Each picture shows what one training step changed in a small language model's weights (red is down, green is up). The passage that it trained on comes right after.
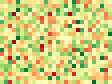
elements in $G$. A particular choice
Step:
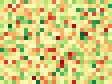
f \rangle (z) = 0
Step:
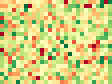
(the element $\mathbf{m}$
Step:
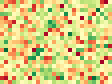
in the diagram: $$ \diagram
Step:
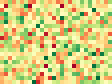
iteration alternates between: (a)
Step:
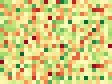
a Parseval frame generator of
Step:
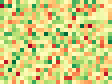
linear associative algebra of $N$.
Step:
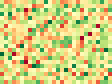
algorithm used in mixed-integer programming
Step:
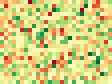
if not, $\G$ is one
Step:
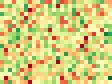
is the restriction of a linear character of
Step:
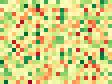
Appl. Math.} {\bf
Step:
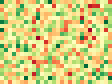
swapped in the original factorization
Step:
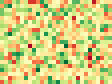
in $S$. In other words the
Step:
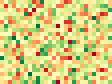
with isometries, that assigns
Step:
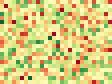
\eqref{1.bic} such
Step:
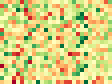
that if $(i)$ and
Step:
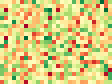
we obtain \begin{equation*}
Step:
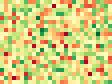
1$ are assigned in the target
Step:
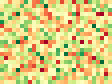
killed, a man is
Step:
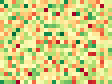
of $TM\oplus
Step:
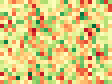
from the two-sphere into
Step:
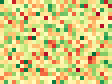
of mixed Hodge structures. For any
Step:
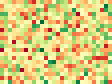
of a Linear ADE:
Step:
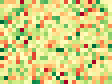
proof that the snowflake curve
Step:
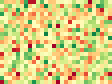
the index $j$, with
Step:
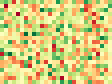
\end{proof} We now come
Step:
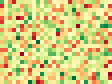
$\alpha$-tensor field on
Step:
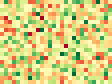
subsets which are bounded with respect to the
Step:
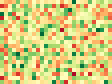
$R$ is isomorphic to
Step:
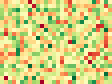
amendments which, while being not
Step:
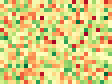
instead of keeping the sets
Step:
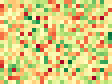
isomorphisms of $k$-vector spaces
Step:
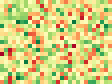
from su$(2)$ to
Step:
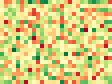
\begin{claimone} One has
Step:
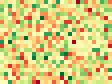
for $d \in D$. Since
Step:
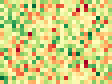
U}(ij)$. We may now
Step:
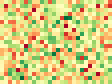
settings of Wachs for the
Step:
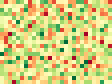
\pm 1$ is the sign of
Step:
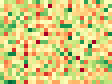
One can also see that \beq
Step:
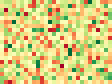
& Double layer capacitance
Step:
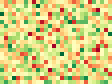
{\it A time dependent velocity field
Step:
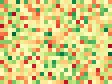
after a summation over $T
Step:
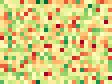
stiffness constant \(-30\)
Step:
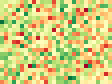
\mathbb F_q^d}
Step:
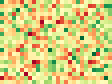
one point in any of the intervals
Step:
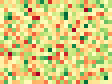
The stochasticity in the interaction coming from
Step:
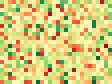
that a normalized ground state of
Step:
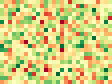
connected) domain of the form
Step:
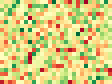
and $-\overline{s}$. With
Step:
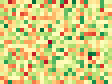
have that the set of periodic points of
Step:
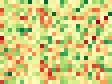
James, Distributions
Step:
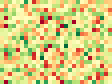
l'expression correspondante
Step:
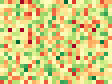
all $0\le p\le
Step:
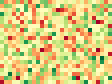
the log Minimal Model
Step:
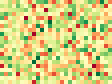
group diameter in terms of the initial
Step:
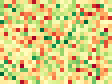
approximation $f_s$, we split
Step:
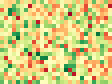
cubic graph $G$ is either
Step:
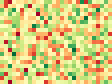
and hence, one may hope to
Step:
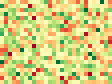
if augmentations are chosen along
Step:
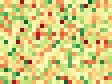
i.e., Condition (A)
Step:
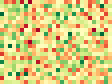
the $k\times k$
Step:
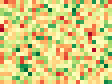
representation and so we induce on the
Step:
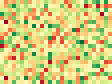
to $M$ and then calculate the
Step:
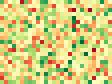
for even $p$ and for
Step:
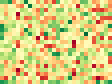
\def\R{{\mathbb R}}
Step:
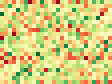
the multi-time loop equation and obtain
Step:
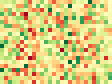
(\ref{expansion}) the
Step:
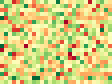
completeness of invariant metrics including the
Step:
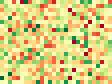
forward model $y : \Omega
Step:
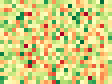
t_0 \leq s \leq
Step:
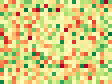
\footnotesize{ \begin{equation}
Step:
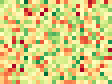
of the {H}elmholtz equation.
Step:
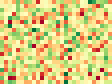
function involves 1-dimensional as well as
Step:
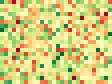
\medskip \end{abstract}
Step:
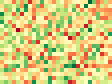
the composite $\mu_G :
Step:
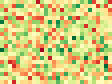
begin this section by recalling some
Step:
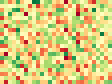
differ by a unit.
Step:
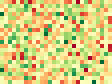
the $n \times n$ identity
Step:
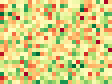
$ is the lower half of the interval
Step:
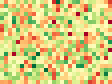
we define the comultiplication
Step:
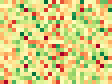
discussion, j'ai omis
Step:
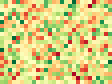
value of $h_k$ as
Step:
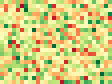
For each nontrivial element $g$ of
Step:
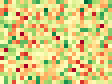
Then we define \begin{align*}
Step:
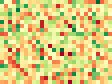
connected with a boundary by a smooth parametric
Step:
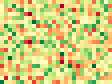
where, for each $1\leq
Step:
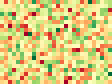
we show how to construct such a regularization
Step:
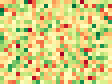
the vertex $w$ is adjacent to
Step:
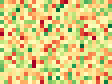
one makes the letters in
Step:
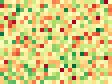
such conformal mappings is constructed by
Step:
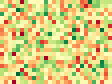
existence and uniqueness of a global (in
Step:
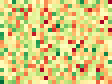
\psi {\bf u}=({\mathscr
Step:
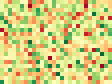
supersolution $\overline{v}$ of
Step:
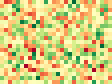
codeword to $r$ in
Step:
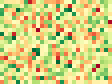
the other hand, it is shown in
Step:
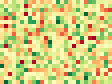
sides of which are monochrome
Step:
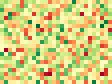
fact that $\lim_{n \to
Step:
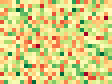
continuous at $(\lambda,\tau)$
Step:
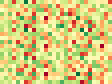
\ space \ \ of \ \ physical
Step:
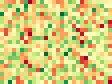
the series on the right-hand side
